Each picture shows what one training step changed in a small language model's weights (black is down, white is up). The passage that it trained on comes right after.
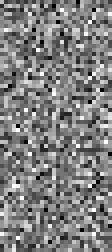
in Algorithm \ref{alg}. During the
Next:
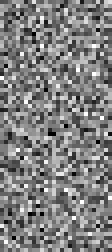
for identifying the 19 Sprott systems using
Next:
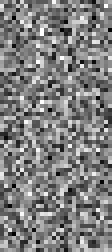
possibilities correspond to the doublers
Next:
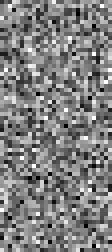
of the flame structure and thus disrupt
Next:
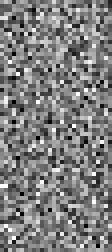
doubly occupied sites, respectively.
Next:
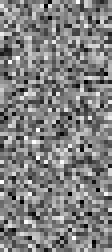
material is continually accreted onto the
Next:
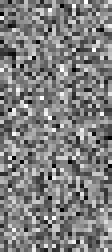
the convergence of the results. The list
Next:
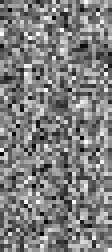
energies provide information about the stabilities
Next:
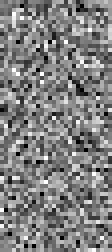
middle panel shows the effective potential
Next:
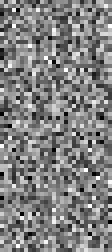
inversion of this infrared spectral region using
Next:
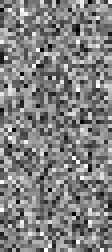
Pitch is a property of sound,
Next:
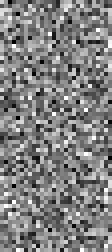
QS2-AND only needs
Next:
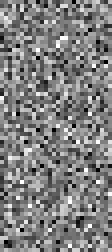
(Editions de Physique),
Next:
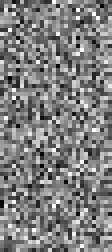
and increasing process. This allows us to introduce
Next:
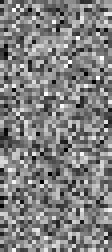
primary and secondary masses of 0.6
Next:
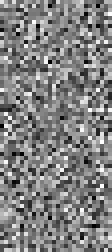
in the ultrarelativistic regime,
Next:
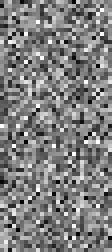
( \chi U^{\dagger} + U \chi
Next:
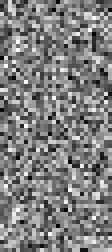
to play a pivotal role in the
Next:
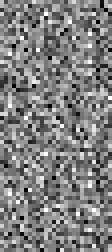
the \HI\ information we present (\HI\
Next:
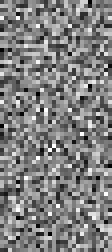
was fully covered from 0.3 up to
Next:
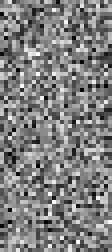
constant, and, by adjoining the time
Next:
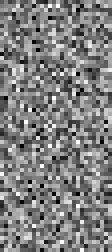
adding the image-level constraints shows the
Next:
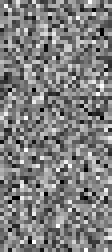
physically realistic mapping between RIs and
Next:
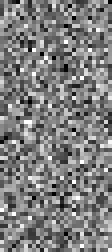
scenarios in which inanimate
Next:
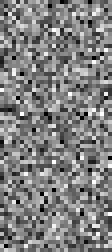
in the appearance of lower powers of
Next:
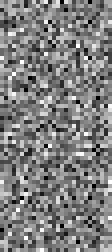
the LHC}}, \newblock Phys. Rev.
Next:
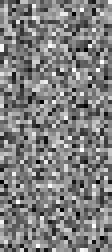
the cubic anisotropy taken into
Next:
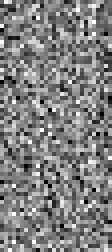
and the ``growth function'' $G$ defined
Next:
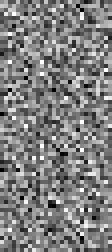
least one order of magnitude lower than the
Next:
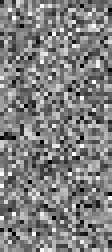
quasi-infinite solid or
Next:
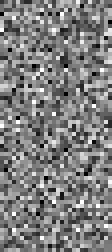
Vision and Pattern Recognition
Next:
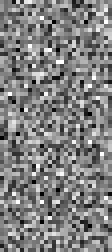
(see Fig.~\ref{figBi}). Such
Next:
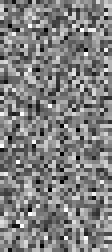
a platform for the development and
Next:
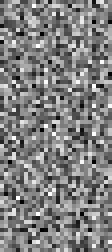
that are not contained in the connected
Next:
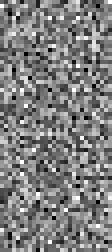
In addition, the rapid proliferation
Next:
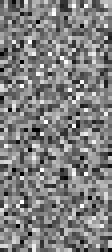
mitigated given a certain
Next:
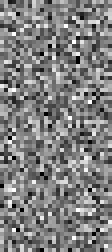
charges. \par As far as we
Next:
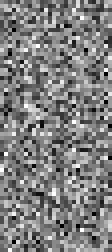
validation, and $2018$ for
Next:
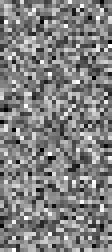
contains a diverse range of humor topics
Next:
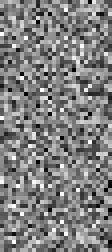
the LC of PS15dpn was
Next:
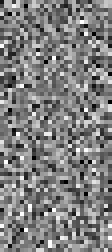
models displaying a ``dominant''
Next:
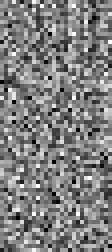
e.g. use the same matrix storage
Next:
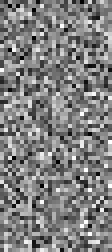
RR Lyrae stars are observed. The effective
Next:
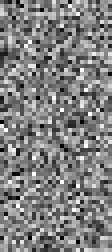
a function of the Higgs mass for
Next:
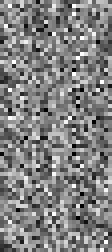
this toolbox. The projects we have
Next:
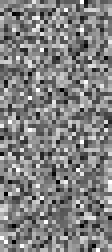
Lim and Jaesam Yoon and
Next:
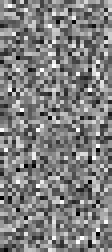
be large in both frequency bands. The optical
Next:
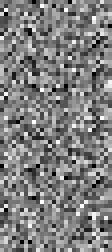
\bibfield {author} {\bibinfo {author} {\bibfnamefont
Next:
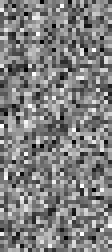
of a multielectron atomic core
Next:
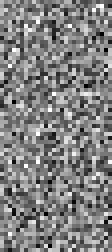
CoRoT, Kepler, and
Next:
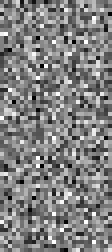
words, one can verify that
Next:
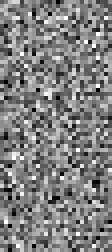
redshifts. Our results are in
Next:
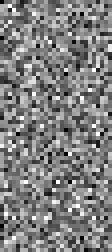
nonextensive parameter $\delta$ and its induced
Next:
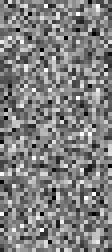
cells. Before and after this
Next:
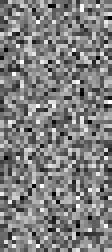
dumbbell with additional spherical
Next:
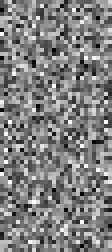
groups of four according to the
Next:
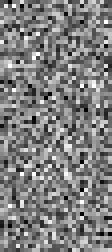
AI component are challenging to
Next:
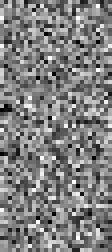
phenomena are profitably
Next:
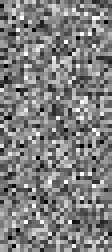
directions), as equivalent entangled
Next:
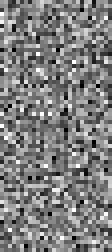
the common Product Satisfaction
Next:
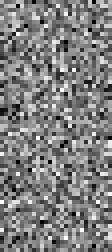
of our work was to perform a comprehensive
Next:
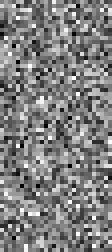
connected layer, C:
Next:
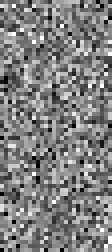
variational theory of LCS to inform the
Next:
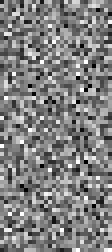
calculated and it is verified that the Born
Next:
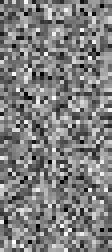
inclusiveness policy in relation
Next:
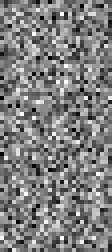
that we can see the effect of non-conformality
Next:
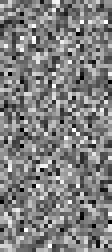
different noise variances among symbols of
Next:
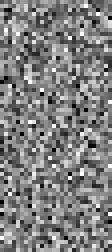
information is not provided at a multinational
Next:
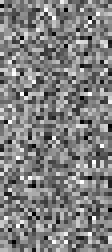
$H_{N=3}$. Specifically,
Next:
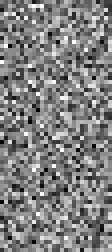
pair creation of magnetically charged
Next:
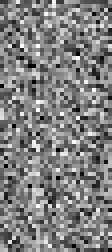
by starting with a higher learning rate and using
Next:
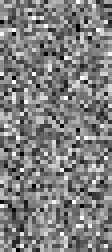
density traverses the vacuum resonance
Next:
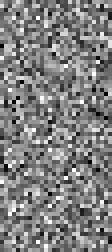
X$ is the inclusion. (The last
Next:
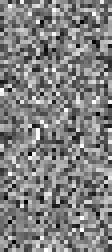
to the left means that it must be
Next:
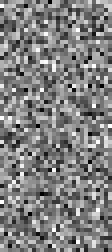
the literature for other GRBs
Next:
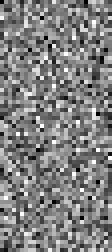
communication cost often dominates computation
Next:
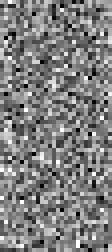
association rule. 7. Set the Input
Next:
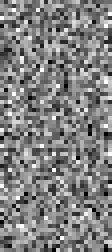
further possible channels. We use ``bare'' to
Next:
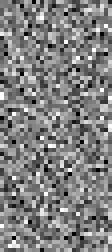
$CH_4$ via a pressure
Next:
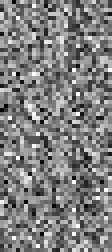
free-form text that describes what
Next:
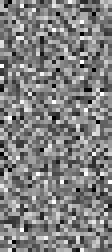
with a \bq{} hadron decay.
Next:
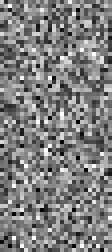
the translational current fluctuations
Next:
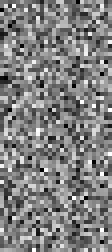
effect of $i$ on $\lambda_{ij}$. The
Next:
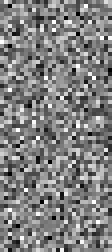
C}$ consist of two chains, and
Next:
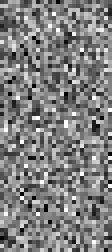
to compare the constraint on $\langle
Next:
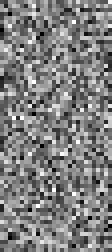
important indicator of the overall health of the
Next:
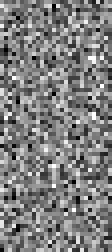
different indexing approaches for NC2017 and
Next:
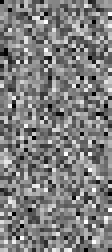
originates in PDR regions. This
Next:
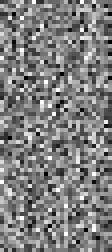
matching Silo Manager if the
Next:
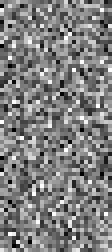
line corresponds to unocculted X-ray
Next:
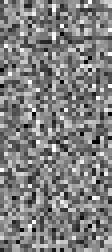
of Integrated Chips and
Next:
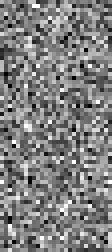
some additional analyses on its predictions.
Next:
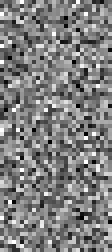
the silicon plasmon energies are
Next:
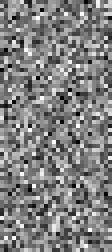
transition is close to the first order. We
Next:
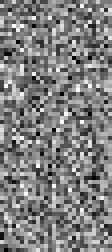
in Fig.~\ref{ZCM}(a).
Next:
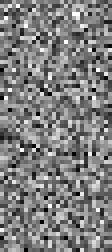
attack without leaving any
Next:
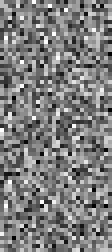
editing (E), assessed from each
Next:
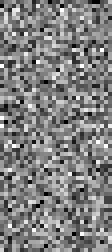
matter particles of species $i$ (in
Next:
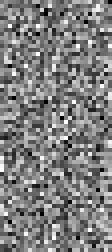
be related polarization-summed
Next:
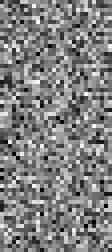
extreme cases, taken from the range allowed
